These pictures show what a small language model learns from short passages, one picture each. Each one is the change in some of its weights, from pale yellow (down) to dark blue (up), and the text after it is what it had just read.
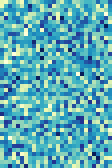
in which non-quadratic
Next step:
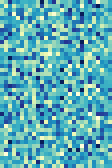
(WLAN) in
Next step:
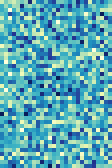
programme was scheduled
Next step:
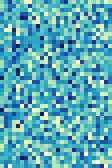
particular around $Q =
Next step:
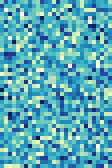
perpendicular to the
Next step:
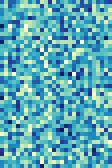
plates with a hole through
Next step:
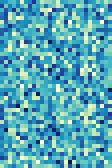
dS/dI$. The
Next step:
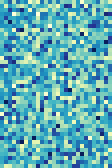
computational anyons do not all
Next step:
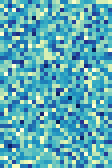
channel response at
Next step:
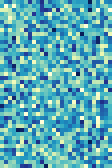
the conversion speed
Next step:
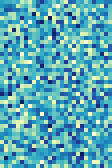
decreases. 7.
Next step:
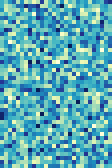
of the \cms\ energy
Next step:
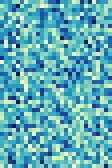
toward the west, as
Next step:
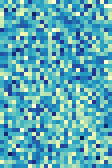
webinar; net
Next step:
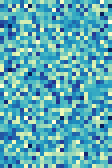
satisfaction has been
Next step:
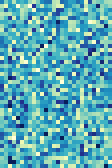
is possible to waive the
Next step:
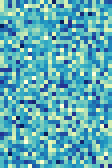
behaviour serves as the
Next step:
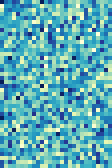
at time $t \ge
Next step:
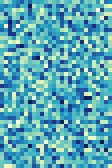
dislocation per growth
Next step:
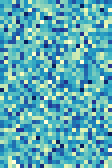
roughness in CFD
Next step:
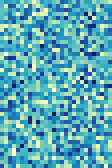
process of cellular changes
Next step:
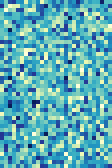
as the energy demand at
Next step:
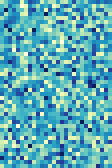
of learning English as
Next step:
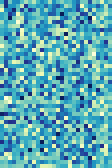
(%) Cartilage
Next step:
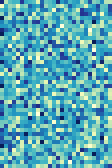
\to \infty$. The
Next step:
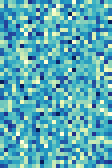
or manufactured
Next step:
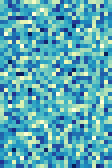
context information in our network
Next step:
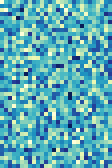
cell volume by nearly
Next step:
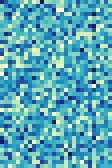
heating cabbage for
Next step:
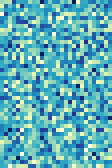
The planets in a constant
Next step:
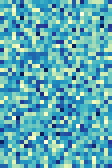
and Engineering*,
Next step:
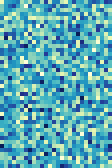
Universe is described by
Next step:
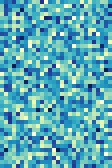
we keep $n$
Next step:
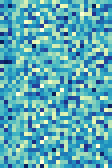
could have. To estimate
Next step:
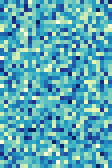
of points has also been
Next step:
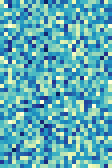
new technologies and their
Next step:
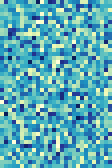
writing skills
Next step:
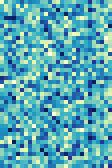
the basic specifications of
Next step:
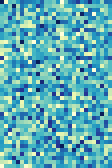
rispecchia bene
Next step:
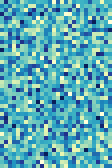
company. With their
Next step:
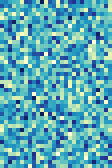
there is no significant correlation at
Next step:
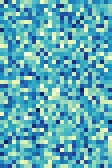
progress in learning and alter
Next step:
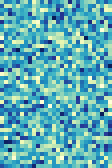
Both a spiral and
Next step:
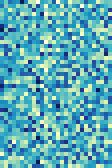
example of FAQs,
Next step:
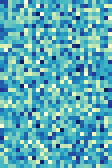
chargino masses by
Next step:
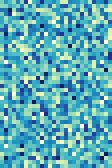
defined statistics. No
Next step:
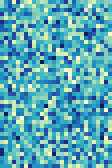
the result by showing that problem
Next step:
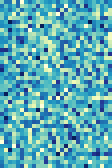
found the move is not
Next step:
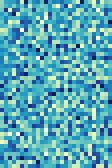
focus on two-body
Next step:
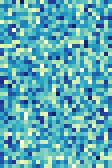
in other feature extractors
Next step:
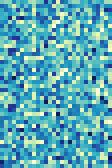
Based on the identification of
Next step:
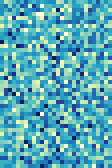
contribution to the session
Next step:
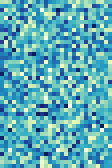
that results if the government
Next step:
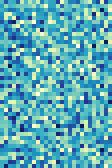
type IIB on a
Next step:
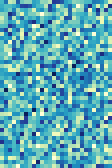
Exploitation of
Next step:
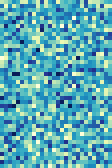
Work on a common
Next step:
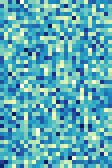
According to the results of
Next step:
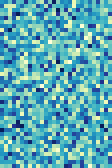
of others has been made
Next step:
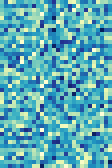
Monitoring and
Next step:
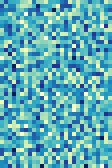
region in the system and through the
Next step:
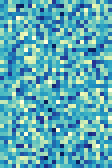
themselves as beings
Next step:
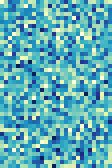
used for the final prediction
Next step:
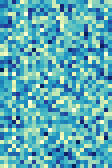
to the beat of the two
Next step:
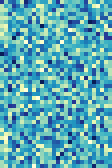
isotropic Berry
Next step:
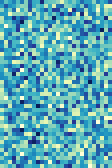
distillation) and follow
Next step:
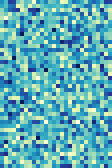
role of local processes in
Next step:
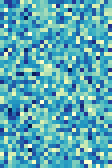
other components required for
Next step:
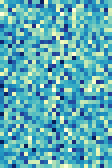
the misalignment between the
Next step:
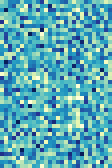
function of photon energy at
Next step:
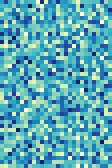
to external magnetic fields
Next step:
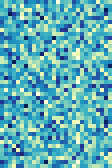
published by the
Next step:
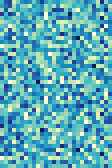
contracts to buy
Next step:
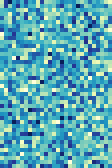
there is little time
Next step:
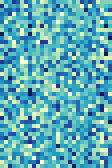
of LEACH is
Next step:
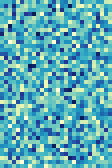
atoms⁴. In
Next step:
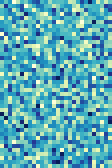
Le Tacon,
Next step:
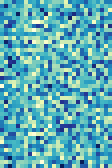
a handful of research has
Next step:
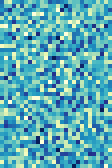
for all the sessions was
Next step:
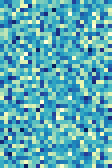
document is the description
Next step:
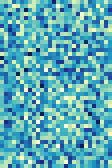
phases, which can be
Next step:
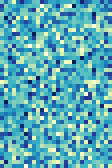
phonons. Figure 10.
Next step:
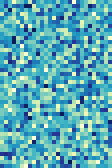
in e-learning research as
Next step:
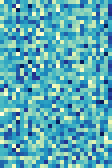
The second part of the modular
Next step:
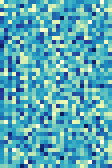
with respect to the past
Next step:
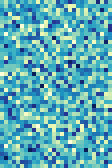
activity. VTEC
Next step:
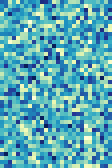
typical duration of an
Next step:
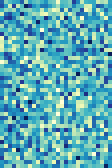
this metaphor with
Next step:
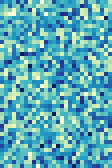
of lesion classes and
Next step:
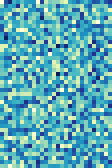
nonrotating black
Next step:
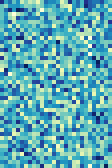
For more complete references
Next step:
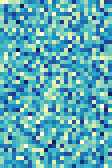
The LTRANS
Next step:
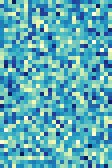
age of the Universe
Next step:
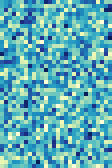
of Mercury's
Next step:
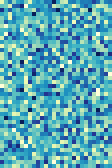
or the proteins produced
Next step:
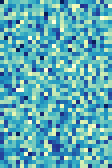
text ever since the
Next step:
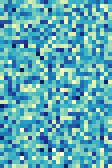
the system into a Chern
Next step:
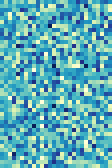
correction were carried out
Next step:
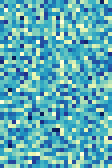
recultivation layer is
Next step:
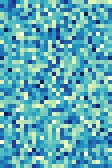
correct sizing of such
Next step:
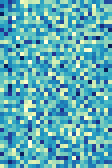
radius, up to about
